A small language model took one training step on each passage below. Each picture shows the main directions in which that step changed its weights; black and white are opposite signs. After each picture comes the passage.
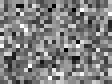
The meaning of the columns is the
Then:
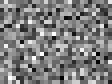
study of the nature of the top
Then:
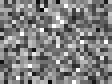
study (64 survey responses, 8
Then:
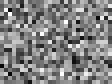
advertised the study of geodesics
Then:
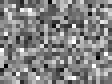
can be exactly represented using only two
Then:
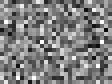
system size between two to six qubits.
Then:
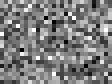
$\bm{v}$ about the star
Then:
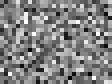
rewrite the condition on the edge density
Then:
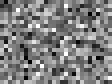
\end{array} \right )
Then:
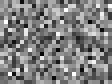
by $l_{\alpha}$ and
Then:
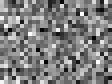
$\gamma$-induced showers motivates
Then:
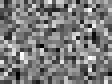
e}_j$ is the appropriate
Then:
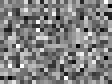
the triangular board, then
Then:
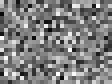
$(x\prec x$ for every
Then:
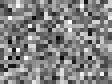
classes. This defines a decomposition of the
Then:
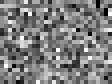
there are also many realizations that
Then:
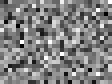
column of a frequency square, each row
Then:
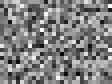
two main aspects. First, we face
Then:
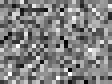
by accessing only local plant model
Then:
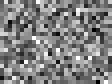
find that the smooth $k$-rational
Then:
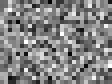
grain coupling is given by $j
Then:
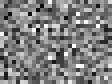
$\GO$ can be found in
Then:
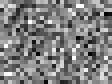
analysis of suffix trees,
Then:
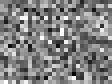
the right-hand side are taken in
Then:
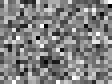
neighborhood $a$ of $\frak
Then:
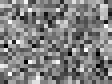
presentations arising this way are bad
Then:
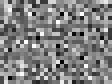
its coarse moduli scheme is isomorphic to
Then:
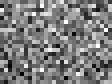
agreement is better or worse. The
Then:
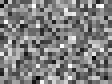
matrix \begin{equation*}
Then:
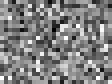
X \rangle$ of the atoms from
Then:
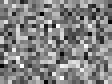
of data and for the waveform models
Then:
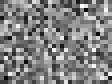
this action as the starting point and investigate
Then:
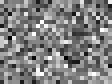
edits. She notices that
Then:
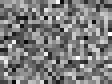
the horizontal axis and in the bottom
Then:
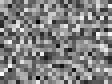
the horizontal dash-dotted line
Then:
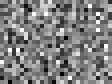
between trailing and leading spiral
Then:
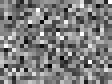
work. Using a point-source
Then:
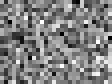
passes through a Gaussian filter and the
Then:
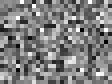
= 0$). This has been observed to
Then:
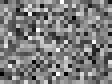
mutants types of the relational
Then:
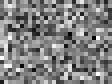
the metric components do not exhibit any time
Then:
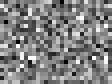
symbol size indicates the scaled
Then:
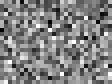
that an additional component must be present in
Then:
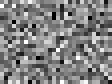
$. (i) Suppose that that
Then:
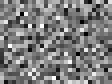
main $r$-process.
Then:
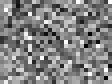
measure. We will also always associate
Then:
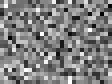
gives a good estimate of scattering and absorption
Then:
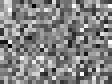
continuum source covering factor is indeed close to
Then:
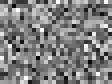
p_{\rm min} \leq
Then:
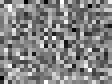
is an integral domain, which we refer
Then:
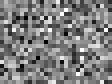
the magnetic field lines. The diffusion coefficient
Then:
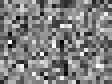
the Dirac operator lower than a certain mass
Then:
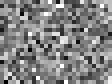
memory readout protocols based on global
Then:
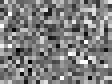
tensor g that renders
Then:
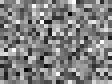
to be accurate for leaves that are
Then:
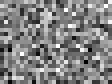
\alpha_k \rangle}
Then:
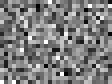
including an expected reduction in mean
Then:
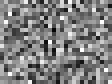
class and the preferred directions,
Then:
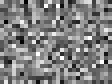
$\alpha$ be the map of Equation
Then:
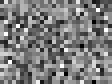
the number of confirmed planets around
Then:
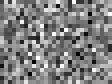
any $R$-modulea
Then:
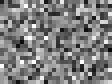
comparable, say, $b/3
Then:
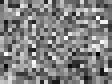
model, respectively, and assume that
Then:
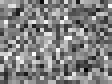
variables, one has the virial
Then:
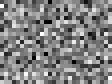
Proofs of the algebraicity of the
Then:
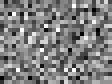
at 70 °C for at least
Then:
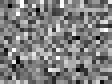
does not hold, causing the system
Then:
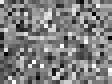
conclude that there are some improvements that
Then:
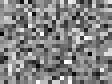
$M$ admits a regular
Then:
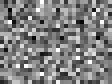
\section{Introduction} Non commutative
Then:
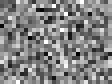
effect is to move density/potential from
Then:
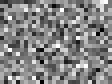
on PyTorch,
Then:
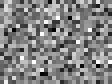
$\lambda$ is a factor of
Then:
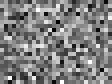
the desired result follows. \qed A
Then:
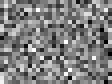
above theorem gives us a way to test
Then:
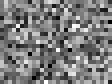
the construction of a lattice-matched
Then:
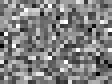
$\epsilon>0$ being sufficiently
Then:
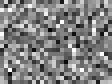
$\alpha$-decay energy and can
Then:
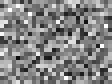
when redshift is larger and trustable
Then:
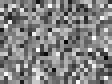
$\cA_2$, \ldots such
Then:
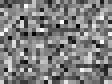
}% \end{equation*}% may
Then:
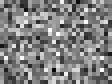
of three qubits possesses the maximal
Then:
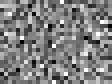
publication of Banus et al.,
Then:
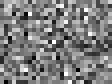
which is also the case in our
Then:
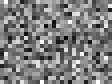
of $t$ if and only if
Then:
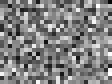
interpolation nodes used for the geometry.
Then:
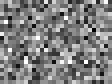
work, we present \mytitle,
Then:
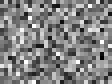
relevant to Type Ibn SNe,
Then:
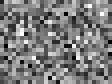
that the RG equations are already solved
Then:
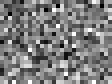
equal to $\det(D)$. For
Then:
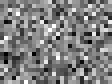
QED part, with significant contributions
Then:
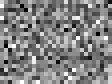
Here the $\omega$-dependent scattering matrix
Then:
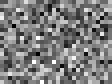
To encrypt $m$,
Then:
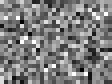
\right\} < +\infty$. In
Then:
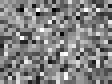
diagrams (CMDs), of
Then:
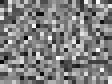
asymptotically smooth}. The asymptotic compactness exactly
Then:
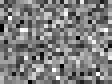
we prove that indeed the fractional
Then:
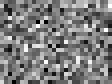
this class. So is the charged black
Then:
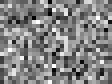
for which it is an ideal. When
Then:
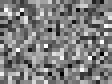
build IVF indexes by the
